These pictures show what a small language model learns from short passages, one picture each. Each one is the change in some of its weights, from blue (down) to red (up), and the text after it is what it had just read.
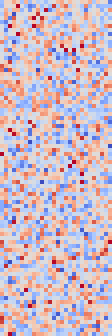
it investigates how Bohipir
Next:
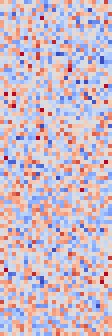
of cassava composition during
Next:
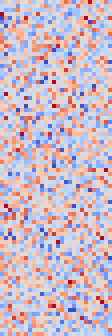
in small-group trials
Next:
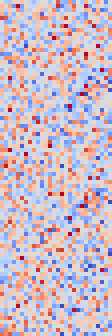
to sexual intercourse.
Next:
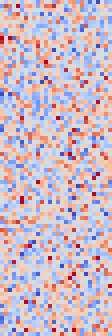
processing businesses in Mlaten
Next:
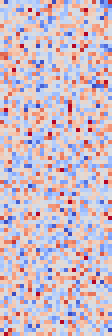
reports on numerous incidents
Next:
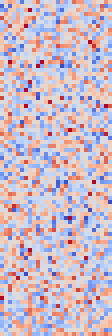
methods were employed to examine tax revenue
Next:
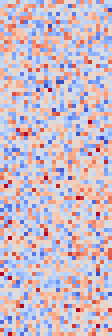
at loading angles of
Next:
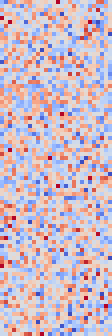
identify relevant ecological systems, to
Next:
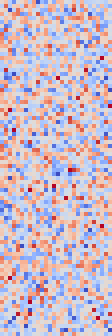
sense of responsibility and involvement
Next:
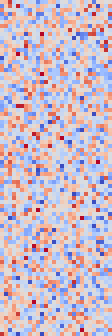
origin point. 2.4
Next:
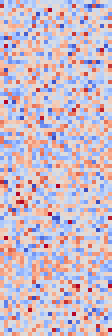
Rhinorrhoea and
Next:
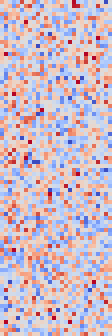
candidate for inclusion in
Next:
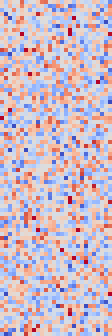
the investors, borrowers
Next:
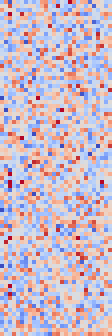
displaying evaluation results. The
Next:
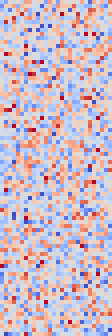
of some detectors includes explicit
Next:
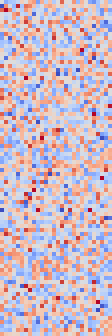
research question was the development of the student
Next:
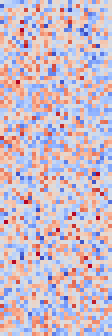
for the simulation. TABLE
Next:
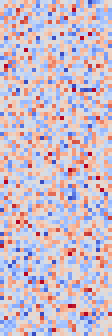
role in high-grade
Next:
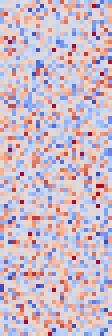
Children strategizing to coordinate
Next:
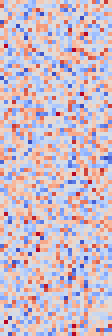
clavicle, the fixation
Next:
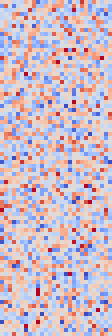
difficult to fire is called the
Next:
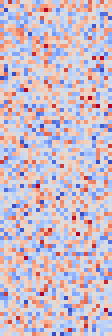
acid) under the illumination of
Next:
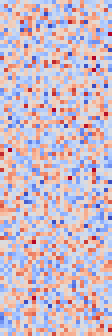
and on the other to offer a working
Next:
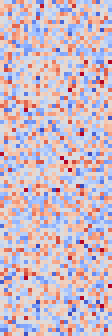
O. Evaluation of
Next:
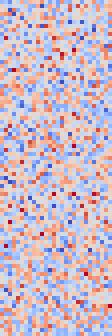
this hard-to-abate
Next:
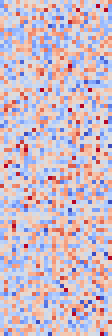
as a piped post-pass
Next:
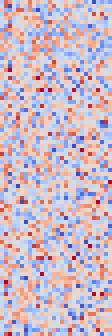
revised 16 April
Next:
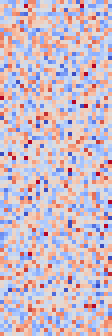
appropriate, and the work has practical
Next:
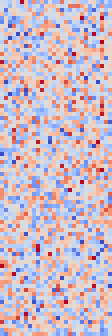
to 70,6 percent. With
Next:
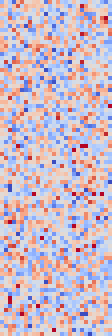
and wrong since the
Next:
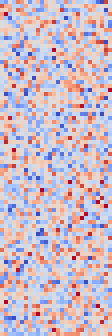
support group (Cokins 2009,
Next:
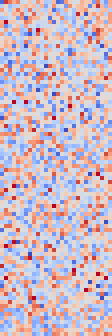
the main balcony,
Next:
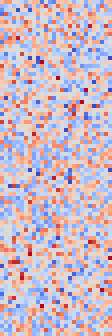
Based on the background, the aim
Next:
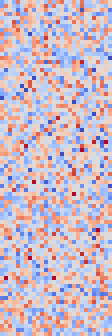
the reference model. From the simulation
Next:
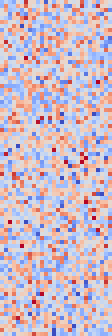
that were in the development stage
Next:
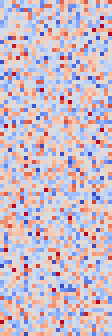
melting points do not exceed
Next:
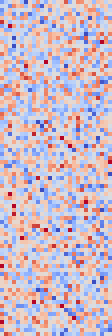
each caged female. C.
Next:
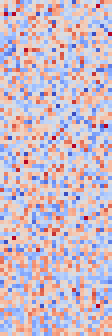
the common generic name.
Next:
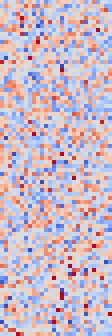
is similar to the findings of Khan
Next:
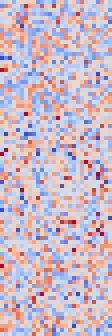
data in the GPU
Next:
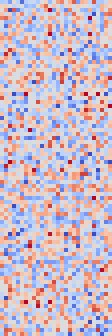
themes such as idealized
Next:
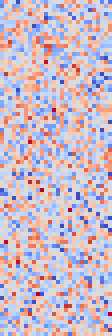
allocation and setting of
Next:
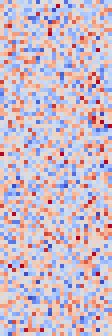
criterion has been used as failure
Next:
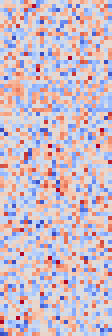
of radius p_0 in
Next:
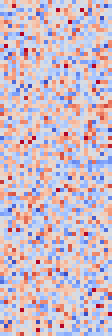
Yellow Sun*: A
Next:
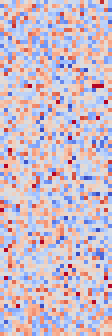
to commercially available methods, showing
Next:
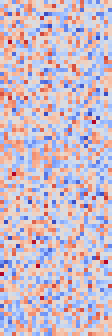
the biological recognition event into a useable
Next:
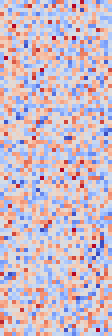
conserving environment, effective input
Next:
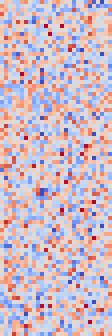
is closed again remotely,
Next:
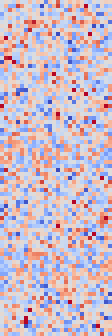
[Plane comprising
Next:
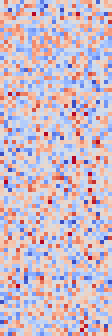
metabolism which focused on the
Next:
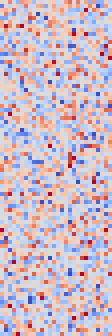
profit) as do maintenance
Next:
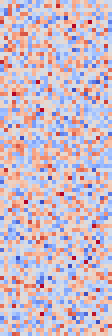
catalyst. As a
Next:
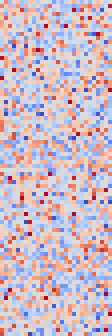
Sharafiddinov also
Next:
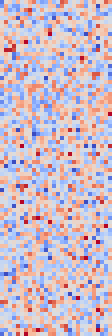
an accommodation part a person
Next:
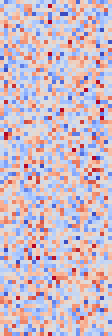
exported from the building to the
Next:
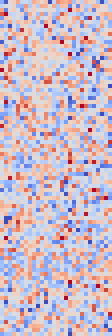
faculties, and a field for
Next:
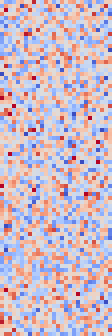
academic and research institutions within the state are
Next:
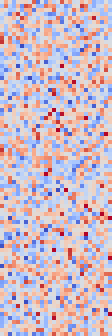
process them with a 1-D
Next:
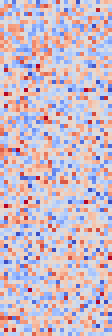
metal complexes (2),
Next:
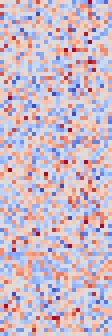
to learn arithmetic in
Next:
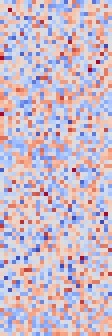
²Department of
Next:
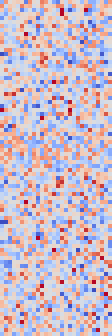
2-6 months of symptom
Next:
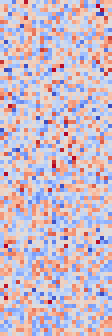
in a way that meets
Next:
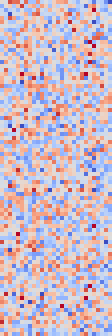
within the organization. Change is
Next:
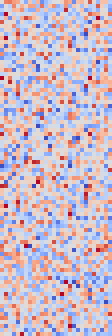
Parthian fort at
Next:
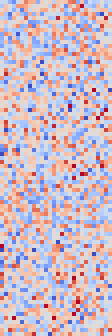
node that previously hosted 3
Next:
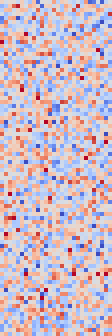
of a recorded source are separated,
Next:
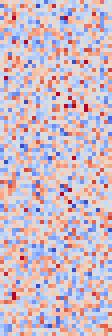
to change." *Human
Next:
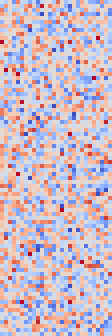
DSO and are used for
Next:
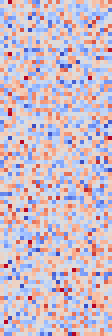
Consumption, where the commercialisation
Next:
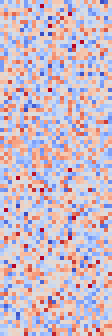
of Technology - Dept.
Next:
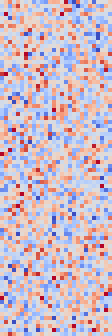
allow for a reverse assessment in terms
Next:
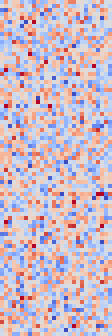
a step further. This is where the
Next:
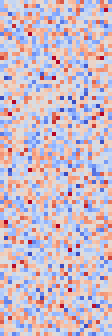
areas. The study will help to improve
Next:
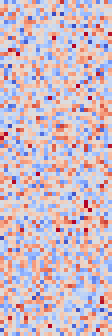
interests The authors declare no
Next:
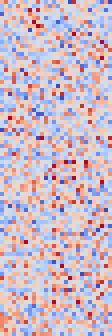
to be more specific to Large
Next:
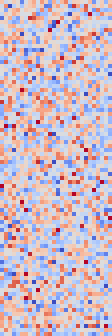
generic quantity evaluated at the
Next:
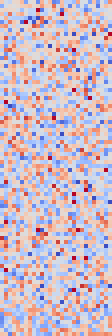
regularly read the Koran
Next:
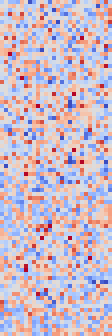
and resembling the pattern of data
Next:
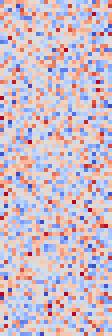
present a fuzzy
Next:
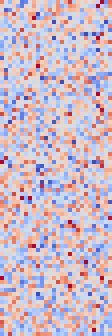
lexicon and 3.
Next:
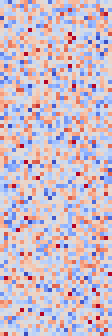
fluid laboratories. The
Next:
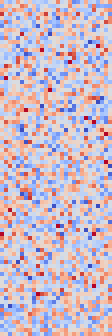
preliminary RELISH
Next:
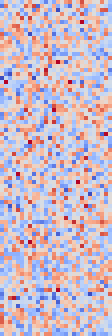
of the items, determine the time required
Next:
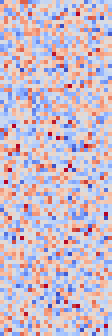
alloy for conditions with lower advancing
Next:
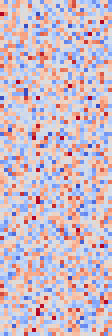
Published On: 05
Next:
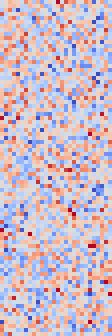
According to the results, *P.
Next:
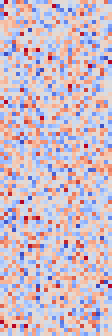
Sampling to sub plots in
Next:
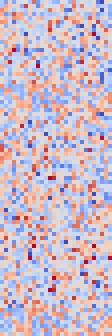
essay contribute to the cultural,
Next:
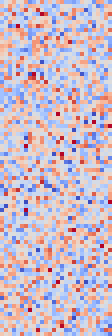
format)] No [Public
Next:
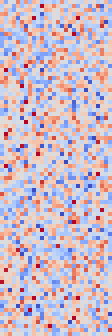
SL is an especially simple and fast
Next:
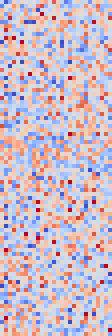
(GMB) and
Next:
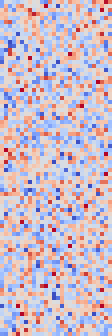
MDP (equation 1).
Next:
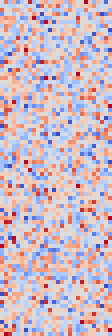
replacing each component by an
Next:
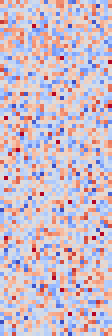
in some cultures may not be
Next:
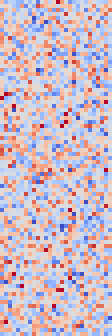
communities, it forgoes the
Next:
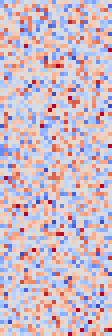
and using it in meaningful
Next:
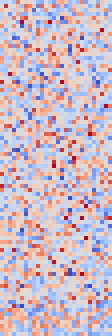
in India. They were conservation,
